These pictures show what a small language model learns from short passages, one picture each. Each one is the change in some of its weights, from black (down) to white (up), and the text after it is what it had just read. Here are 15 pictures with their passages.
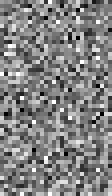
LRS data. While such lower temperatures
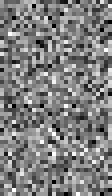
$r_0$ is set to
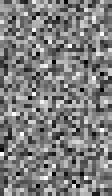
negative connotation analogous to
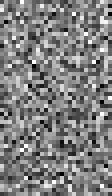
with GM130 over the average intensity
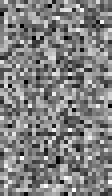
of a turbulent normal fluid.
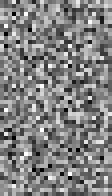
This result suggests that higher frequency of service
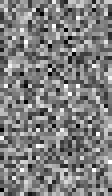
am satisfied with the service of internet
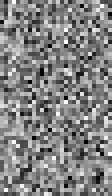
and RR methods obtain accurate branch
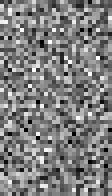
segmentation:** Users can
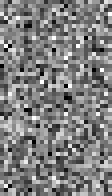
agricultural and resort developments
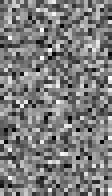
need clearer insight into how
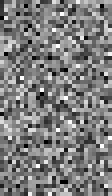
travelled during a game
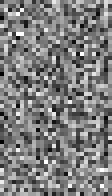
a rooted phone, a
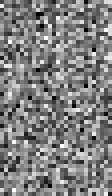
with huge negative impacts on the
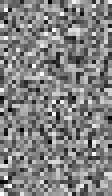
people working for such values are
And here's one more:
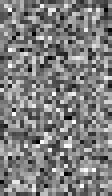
habits, because it just
